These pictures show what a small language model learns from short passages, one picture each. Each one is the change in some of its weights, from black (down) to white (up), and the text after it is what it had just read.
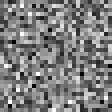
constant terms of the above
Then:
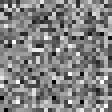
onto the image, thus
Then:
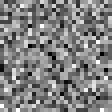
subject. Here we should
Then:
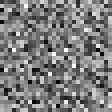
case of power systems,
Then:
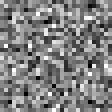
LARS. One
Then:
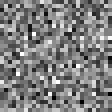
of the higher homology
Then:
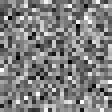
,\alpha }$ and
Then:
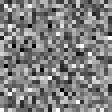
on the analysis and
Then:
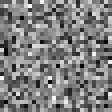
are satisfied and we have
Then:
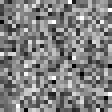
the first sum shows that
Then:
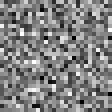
the last observation that
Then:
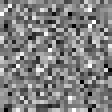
PSNR &
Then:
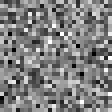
the boundary observed over a
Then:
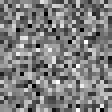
of large deviations
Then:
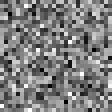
form a new oriented framed
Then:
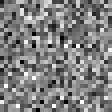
\ee Combining the
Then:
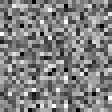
integrality conjecture
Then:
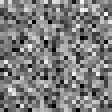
pas lisse,
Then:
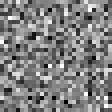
T$ which covers
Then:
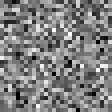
a quintic surface
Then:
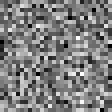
real zeros, Eulerian
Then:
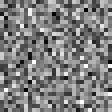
of the Jones
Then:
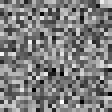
the incremental
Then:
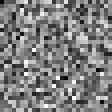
\section{Proof of
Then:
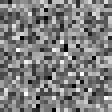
few calculations lead to the
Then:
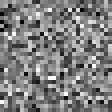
`generic' equation
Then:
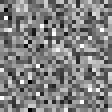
Each link component in a
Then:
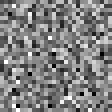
models. Finally,
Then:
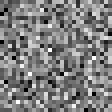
vertex $i \in
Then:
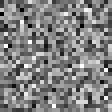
iterations to drive
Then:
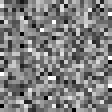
is deferred to
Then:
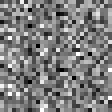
semisimple Lie algebras
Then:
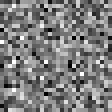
new transformation formulas for
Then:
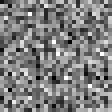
equilibrium where player 1
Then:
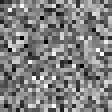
condition (ii) of
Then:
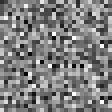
field strength in the
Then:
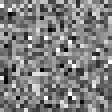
some sense, we have
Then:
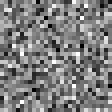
well defined ${\rm
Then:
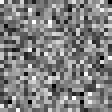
a given natural number.
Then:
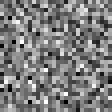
\newblock Asymmetry
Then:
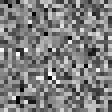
with an application of our
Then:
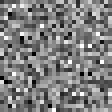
conditional independence of
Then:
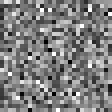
of radical operations
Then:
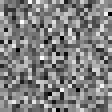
will be insured
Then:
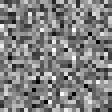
the condition given by
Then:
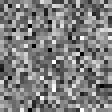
of two dimensional models in
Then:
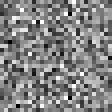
Step-3.} If
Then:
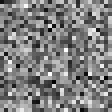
cases finite decomposition relations as
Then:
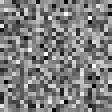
$i$-th element
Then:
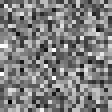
on classification error is less
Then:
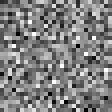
$q$ of
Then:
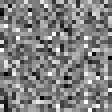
where we have used
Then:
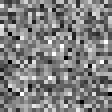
the union of the curves
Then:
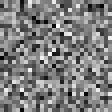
configuration selected to continue our
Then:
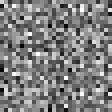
are placed on a
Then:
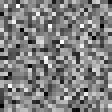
Proc. Indian
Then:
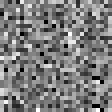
exists a countable,
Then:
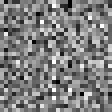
to state and to prove
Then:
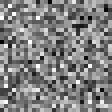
From Conditions C2
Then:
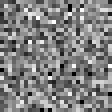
the linear equation $$
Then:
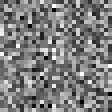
in the derivation of the
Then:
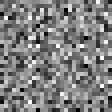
%\ \par We continue
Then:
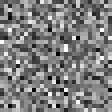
is of particular interest because
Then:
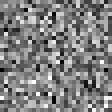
to $6$ under
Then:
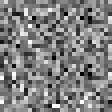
isometry.\smallskip Since
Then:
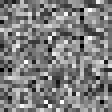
number of intersecting points
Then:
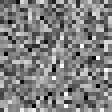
$\theta$ has degree
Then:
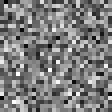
for the flat output
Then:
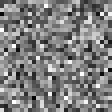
da seguinte
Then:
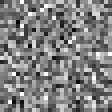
= \langle\xi
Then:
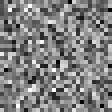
the first inequality in the
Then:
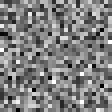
the symmetries of the
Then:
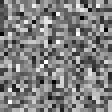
\right\rangle +
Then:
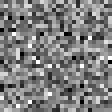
are subsequently identified using
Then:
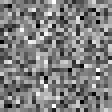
.$$ (There is no
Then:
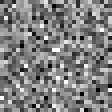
All links are assumed to
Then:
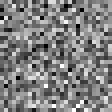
observe (see below)
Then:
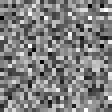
local Wendland's
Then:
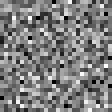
where $n, k
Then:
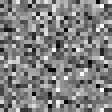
v}{\partial t}
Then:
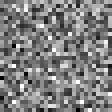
shall show the equality
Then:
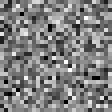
recursively define a block
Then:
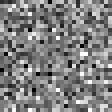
explicit dependence on the mesh
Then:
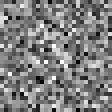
been able to verify
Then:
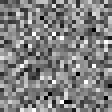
$X$ in the
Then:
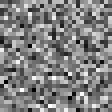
develop singularities. For
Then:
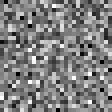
in Firm
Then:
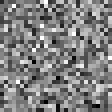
series usually has uniform
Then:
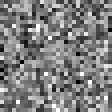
can normalize the sequence
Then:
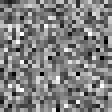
that not all of them
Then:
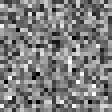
the Gronwall
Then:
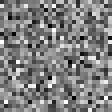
covering of a complex manifold
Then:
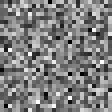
Lipschitz continuity. We conclude
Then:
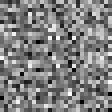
the unique differential on the
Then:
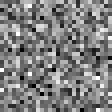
has omitted many of
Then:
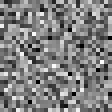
the first statement. Set
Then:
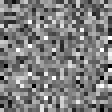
a word sequence remain finite
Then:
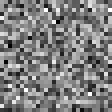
its automorphism group is finite
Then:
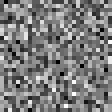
for a special case in
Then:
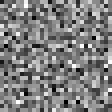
results, we need the
